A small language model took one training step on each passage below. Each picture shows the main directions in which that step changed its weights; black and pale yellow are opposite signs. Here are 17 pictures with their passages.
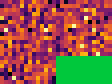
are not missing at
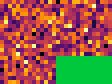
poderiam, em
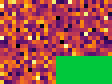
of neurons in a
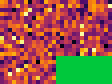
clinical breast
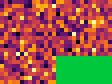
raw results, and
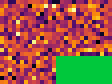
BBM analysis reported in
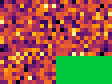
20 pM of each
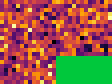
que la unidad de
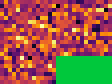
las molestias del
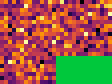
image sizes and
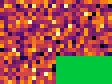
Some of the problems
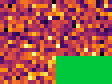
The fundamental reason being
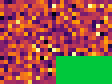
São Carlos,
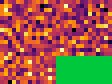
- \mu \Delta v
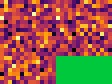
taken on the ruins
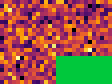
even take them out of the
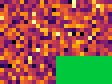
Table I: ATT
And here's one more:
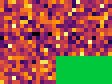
spins in the set
